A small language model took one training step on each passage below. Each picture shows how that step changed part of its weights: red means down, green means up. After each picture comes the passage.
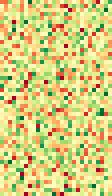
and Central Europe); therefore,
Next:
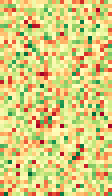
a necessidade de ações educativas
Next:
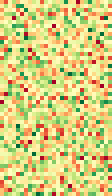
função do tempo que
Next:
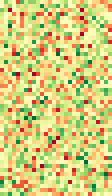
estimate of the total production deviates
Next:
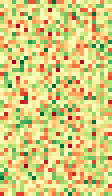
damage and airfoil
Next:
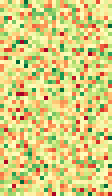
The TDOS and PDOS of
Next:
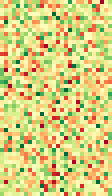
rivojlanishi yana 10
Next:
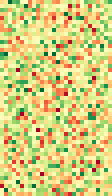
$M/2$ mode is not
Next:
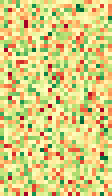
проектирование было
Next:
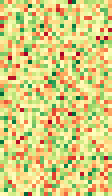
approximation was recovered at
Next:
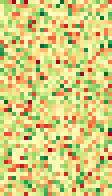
archaeological type or to find
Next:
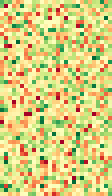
for the study of temporal information within
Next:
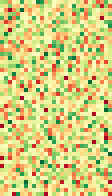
$N$ in simulations. This leads
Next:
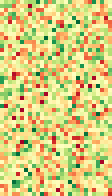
is consistent with the definition of
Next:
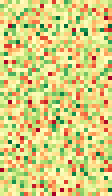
conductivity and permittivity were measured as
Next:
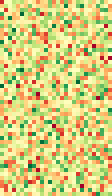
la controversia es una
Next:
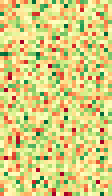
Сюэ было обучение
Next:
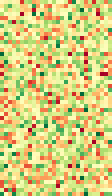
in %experimental continuous
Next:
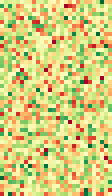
followed up. Result: In this
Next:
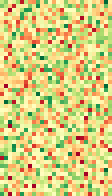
cause of this outcome, one would
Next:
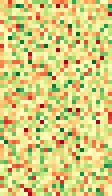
cosmic scale. Sharif and
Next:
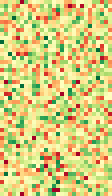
intensity normalization scales linearly with
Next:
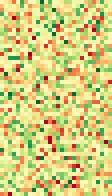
have to find the polynomials
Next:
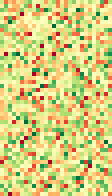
Ly}\alpha) \gtrsim
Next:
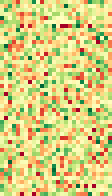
por meio do contato com a
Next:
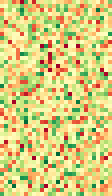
Finnish Study 2 A
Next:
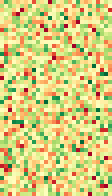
\begin{quotation} Our
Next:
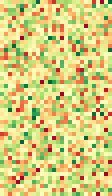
reluctant to initiate statin
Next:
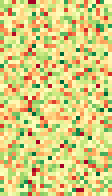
T, Pyle M and Zurek
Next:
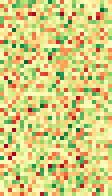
transverse flexoelectric
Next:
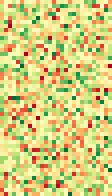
x_1) \frac{\partial
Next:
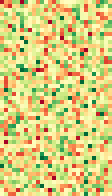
examined as it was considered to have the
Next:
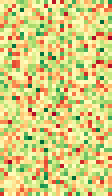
os autores dividem essa
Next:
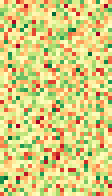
results. \begin{figure}[t]
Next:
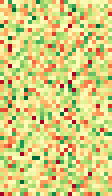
Science and Research*, 3(2),
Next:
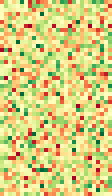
marca su forma definitiva.
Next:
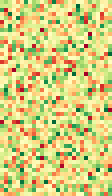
additional electron in the lowest
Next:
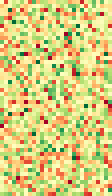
simply laced. Since for
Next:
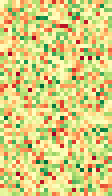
the sole contribution of the first-order
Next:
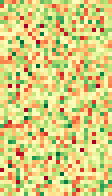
with a Gaussian function to measure
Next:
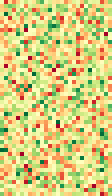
specifically, a single camera
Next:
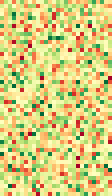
letteratura persiana,
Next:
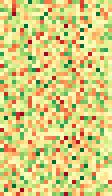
"Iqtisodiyot va
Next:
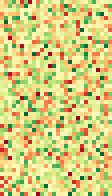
якісь фактичні
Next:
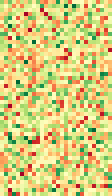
Indicators, Outcomes,
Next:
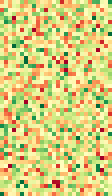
an astrophysical neutrino
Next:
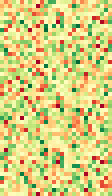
of the isoxazolines are presented
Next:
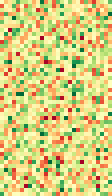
anexado ao dedo
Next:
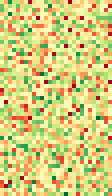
HR~7170 presumably
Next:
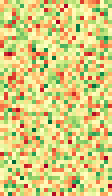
all other actors understand the need
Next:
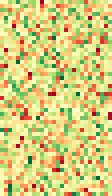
and 1 TeV as mentioned
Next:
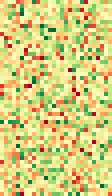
for the final alignment of
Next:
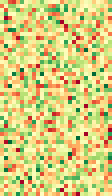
but also to be treated
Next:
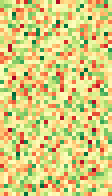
the surplus process in the
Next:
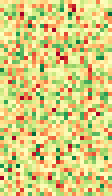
Pitta Dosha*, leading to
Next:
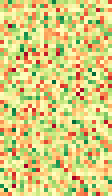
Sicilia", 26
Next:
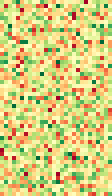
\ref{intro}). At the same
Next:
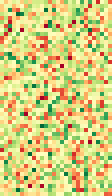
activity involves the creation of a
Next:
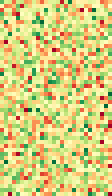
CODEX+ (Aktuelle
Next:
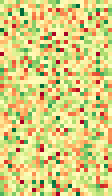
animal protein contribute to the
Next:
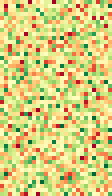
структурные особенности
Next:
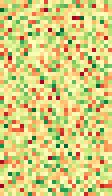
other students from disciplines other than
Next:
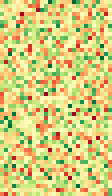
joriy etish va
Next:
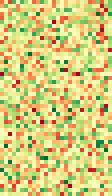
open porosity, and the
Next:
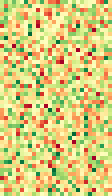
nested velocity structure in which a
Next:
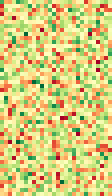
the actual fault identification effect of
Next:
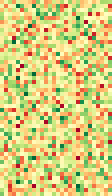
Erfahrungen du
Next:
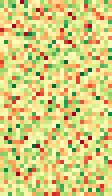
Applying sum rules to the
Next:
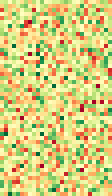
one - family TC model.
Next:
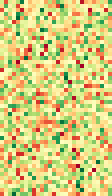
a time that does not exceed four
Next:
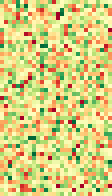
y equilibrio. Estas
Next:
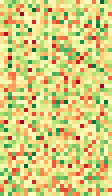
materials, high surface area,
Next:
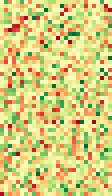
of representatives of large landowners
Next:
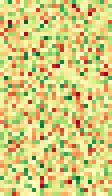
found that, in general, the strength of
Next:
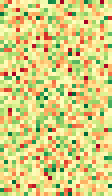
factors derived from different sources for
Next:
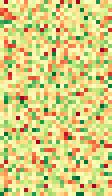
levels of cortisol, may thus lead
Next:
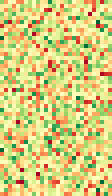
algorithm in predicting the adsorption
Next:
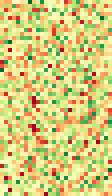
*European Journal of
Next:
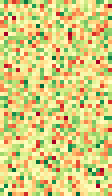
weak interactions are too weak to
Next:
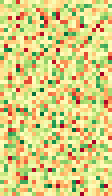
phase stability.\\ The comparative
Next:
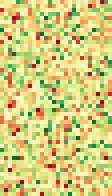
its functional elements, which allowed the
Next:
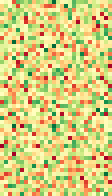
urban and industrial governance across
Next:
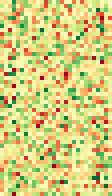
applied to molecular wires by
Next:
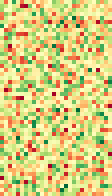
например, с 2005 по
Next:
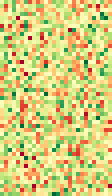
of two identical coins in
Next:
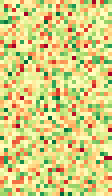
$A_0$ always positioned
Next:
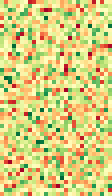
os lucros auferidos da
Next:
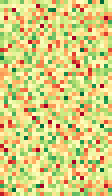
on the unsteady
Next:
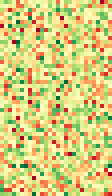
and then ask the probability that some other
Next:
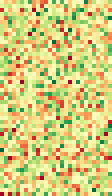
se espalha mundo
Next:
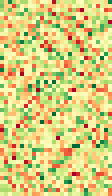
larger than $\mu$ for the singled
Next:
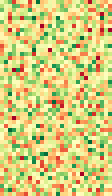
бўлади, уларни
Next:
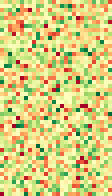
menambahkan informasi pada
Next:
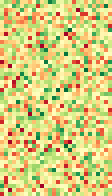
grid inertia [5].
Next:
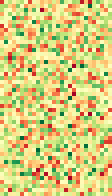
the possible range of VMEC
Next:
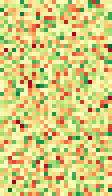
search techniques is not included in
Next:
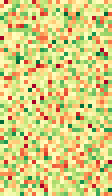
seseorang kekurangan
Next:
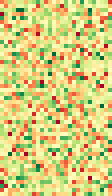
a Titan, uma empresa
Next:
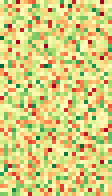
Editora Atlas SA,
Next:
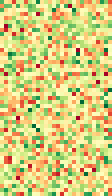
pelas ureterovaginais
